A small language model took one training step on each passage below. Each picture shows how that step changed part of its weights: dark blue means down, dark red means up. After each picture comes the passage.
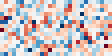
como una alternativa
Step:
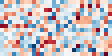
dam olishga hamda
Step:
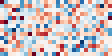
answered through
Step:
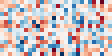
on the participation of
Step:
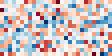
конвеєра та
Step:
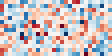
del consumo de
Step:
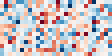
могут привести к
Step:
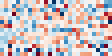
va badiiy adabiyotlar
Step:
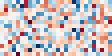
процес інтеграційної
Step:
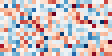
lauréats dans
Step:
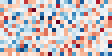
and space is
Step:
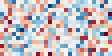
prima piena del
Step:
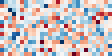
в фазу развития
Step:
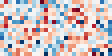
mas também, o
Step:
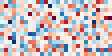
qadoq materiali
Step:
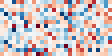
meva, ichki
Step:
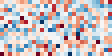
usuário interativas
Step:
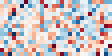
citassem aspectos
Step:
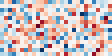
tahlilni alohida,
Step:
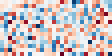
программы включало
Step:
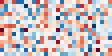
Як видно з
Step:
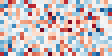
a Suárez,
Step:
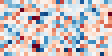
la concretul
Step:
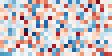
nilinis at
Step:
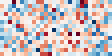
instituições e
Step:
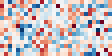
paggamit nito
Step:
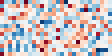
покарання за
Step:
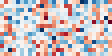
obra maestra "La
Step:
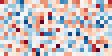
року, в
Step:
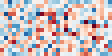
va kuchayishi jarayoni
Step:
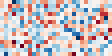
з мінімальними
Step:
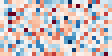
Stellantis e
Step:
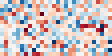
de revisores também!
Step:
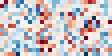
экономической эффективности
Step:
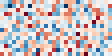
errores y de
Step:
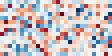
ada 4 Package
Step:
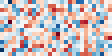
y desean a
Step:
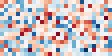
з колекції
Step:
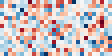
наук Республики Узбекистан,
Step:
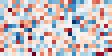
temaların proje
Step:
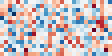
the Municipal
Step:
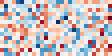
За популярністю
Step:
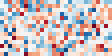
tienen un impacto
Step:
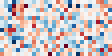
Virtual en las
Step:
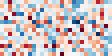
tem como objetivo uma análise
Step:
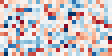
3 женщин
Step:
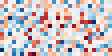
digitais de informação
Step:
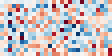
peserta didik pada
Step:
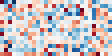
during internal
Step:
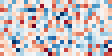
8). Ponad
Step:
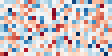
resurslariga bo'lgan
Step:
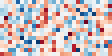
bolalarning ijodiy faolligini
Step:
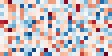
școlare ca
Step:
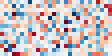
tüm donanım
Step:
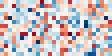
um sofrimento e
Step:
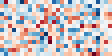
educación para que la
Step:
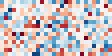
o interior e
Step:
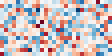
существования в
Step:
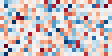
Biroq, ushbu
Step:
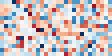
of cities and the
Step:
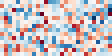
tushunchalarni ongli ravishda
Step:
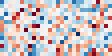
certo momento, ao
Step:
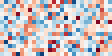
студента, позволяет
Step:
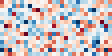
se inserte. No
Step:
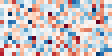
Длугоша в
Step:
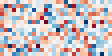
yang di rancang
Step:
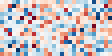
dan Busana*,
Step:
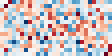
ko'rgan har bir
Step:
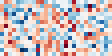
von Forschung
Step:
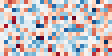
beim Deutschen
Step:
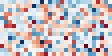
se recomienda
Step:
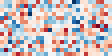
é apoiar a
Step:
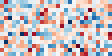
dari bahan dasar
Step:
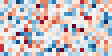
xil reaksiyalar
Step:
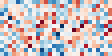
usul, umumiy,
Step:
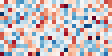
también ha aumentado
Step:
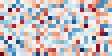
– под влиянием
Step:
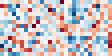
segunda mitad del
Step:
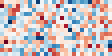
me hacían ser
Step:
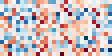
turli vaziyatlarni aks
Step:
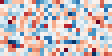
Вып. 2
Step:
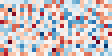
das aprendizagens dos
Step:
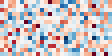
Tribunal Federal
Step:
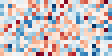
escrito pelo professor
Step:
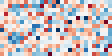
Abu Ali
